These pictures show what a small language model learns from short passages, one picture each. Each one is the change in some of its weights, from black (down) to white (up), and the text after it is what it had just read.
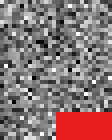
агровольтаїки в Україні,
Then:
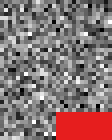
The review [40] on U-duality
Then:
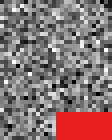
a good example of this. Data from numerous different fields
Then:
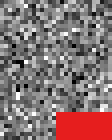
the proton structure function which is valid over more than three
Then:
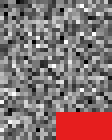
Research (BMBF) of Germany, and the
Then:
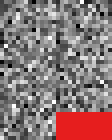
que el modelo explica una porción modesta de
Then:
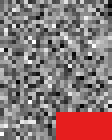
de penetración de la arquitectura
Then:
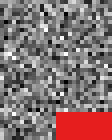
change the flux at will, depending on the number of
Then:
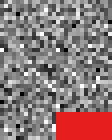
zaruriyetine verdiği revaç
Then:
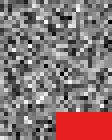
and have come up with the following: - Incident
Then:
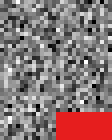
after entering $\Omega_j$, the process
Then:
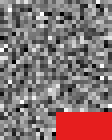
geometry is defined by height $h^{(0)}$, base
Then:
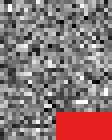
Orthodox Church promoted the use of
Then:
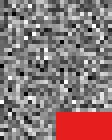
/ Lichenification), Ruja
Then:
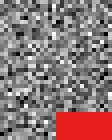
устанавливается формальное
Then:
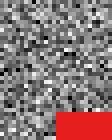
methods such as Neuro-Fuzzy networks and
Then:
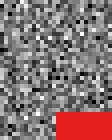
law - Indigenous conflict management approaches -
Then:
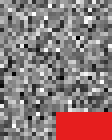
kúsh-qúdiretke iye
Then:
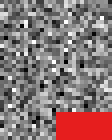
der instrumentalen Vielfalt als eine der
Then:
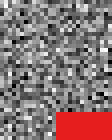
thoroughly to ensure uniform distribution. Step
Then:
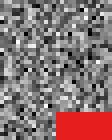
work informally; without insurance, I did not
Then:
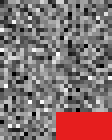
and low heat flows. The uncertainty in heat flow estimates
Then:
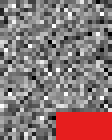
ва даволаш йўллари:
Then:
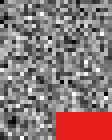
t.f.f.d., TAQU
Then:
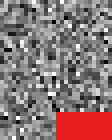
function of the $\rho^0$ width gives us confidence
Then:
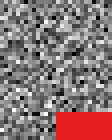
the variational method is not guaranteed to converge to
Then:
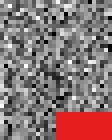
intermediate cases produce all the variety of possible initial conditions
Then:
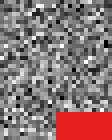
Pb-Pb collisions can be written as
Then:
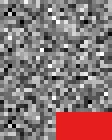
strict bandwidth demand but loser latency in
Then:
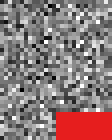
efeito, o princípio da
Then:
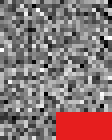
of Synopsis/Research Projects -
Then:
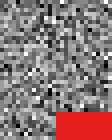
“Sviatye” v russkoi
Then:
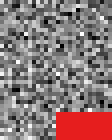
by simulating a wide range of realistic scenarios
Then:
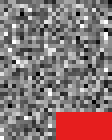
to the concrete to improve the better strength and
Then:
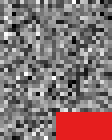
it does not disrupt operation. The
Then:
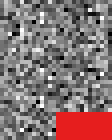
ASTM American Society for
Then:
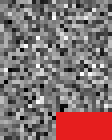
Metacognitive Awareness." *Contemporary
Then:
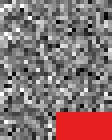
could contribute to challenge the observability of quantum features at the
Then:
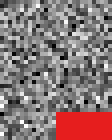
gives the standard two-term SDL approximation for two images
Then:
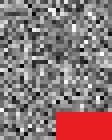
maximum radial velocity separation of $\pm1000$ km
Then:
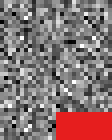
Correlation analysis revealed a strong positive association between
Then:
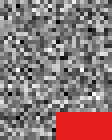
objective is to investigate and assess the prevalence of
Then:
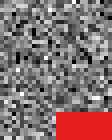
it is also what is needed for RS robustness.
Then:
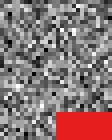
from the chiral fields in the theory factorize in the form
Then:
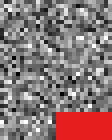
as the first order formalism. One can notice that
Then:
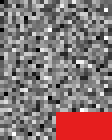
line of inquiry will be from theoretical
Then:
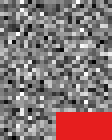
berdasarkan pada kasus lama yang
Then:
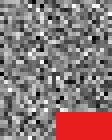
más resistente, sulfuros
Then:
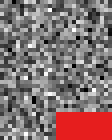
earth-based housing in Burkina
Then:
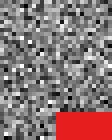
racetrack pattern two different cloud structures were
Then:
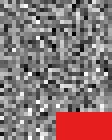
of victims with traumatic brain
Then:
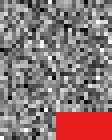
children raised in orphanages. Some of the
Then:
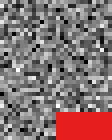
0.92 Table (2) shows that
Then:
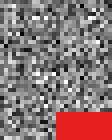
Flávia. *Gênero e
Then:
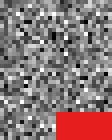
VA MUHANDISLIK
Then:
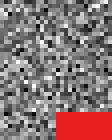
required to switch the device on or off, is
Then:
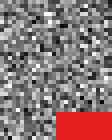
journal = {Nucl. Phys. A}, number =
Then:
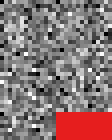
diritti umani, in trattative
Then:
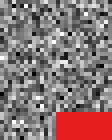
bosons considerably heavier than the heavy neutrinos
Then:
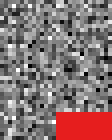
нормы публичного права
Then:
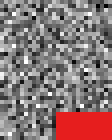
as tarefas é bem maior e em especial
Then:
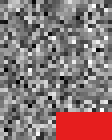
this way, different measurement errors of the species can be taken
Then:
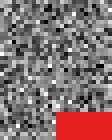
and hiking and speed boating. Still the
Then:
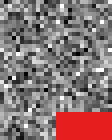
the speed governor. The signal is generated in response to
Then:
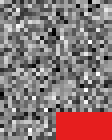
de ajuste del modelo a los datos. Un
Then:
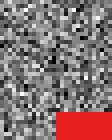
de Colombia, el Convenio 169 de
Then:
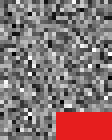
before tensor reductions and loop integrations, so it
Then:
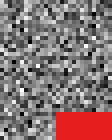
the RCN. This module has access to the
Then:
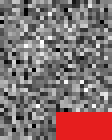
planted with *Typha* and
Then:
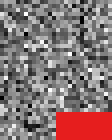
Rows: Observed classifications
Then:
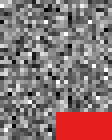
multiple controllers can improve control performance. Motivated by
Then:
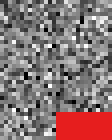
\sysA are to be transformed to a reference
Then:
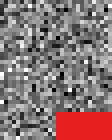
над ними. Зато почти
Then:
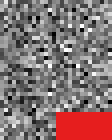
ATL transformation for the symbol Requester
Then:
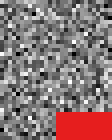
is thus very sparse. As opposed to MULAN
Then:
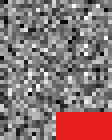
tug'ilishdagi vazn va tana
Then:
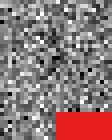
Programmable Hybrid MOPA
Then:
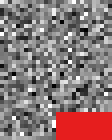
free functions of time. This complexity, in both the
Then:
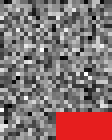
School in the UK in the late 1980s
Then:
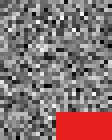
it into human cells and inter-cells fluid.
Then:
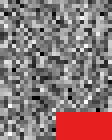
hayoti va jamiyatida tutgan
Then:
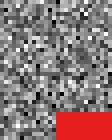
To write explicit expressions, we introduce the variable
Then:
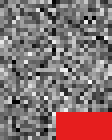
of a entire new class of cosmological models, which are quite
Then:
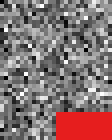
our proposed factorization strategy in Python and compared
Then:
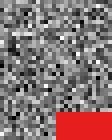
cluster but $C_{46}$ is in a separate
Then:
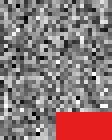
operator used to mark the location of victims.
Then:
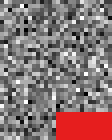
This single equation is a modified version of the equation
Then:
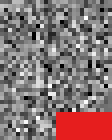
[14]. So this technique of circumcision should
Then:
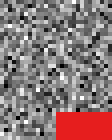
zero-frequency limit, we approximate the
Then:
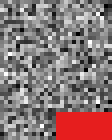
o 'órgão' novo. Com isso
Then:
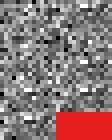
internetdan samarali foydalanishni tashkil etishga
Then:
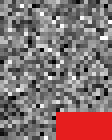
in Diversity. Introduction The Indian society is an
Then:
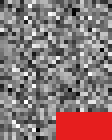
любовника», «верну мужа за
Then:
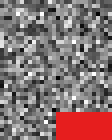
Aliran-aliran sejarah dan
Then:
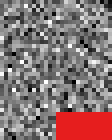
a small edible and ornamental plant belonging
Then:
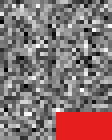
Brooks (2008), when the key assumptions
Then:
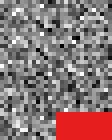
Re}(\beta)>0$, where the
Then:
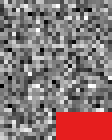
risolalar chop etildi. Andijonning
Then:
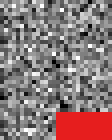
Wilberforce Island, Bayelsa
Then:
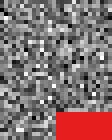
External Network as it is presented Fig. 3.
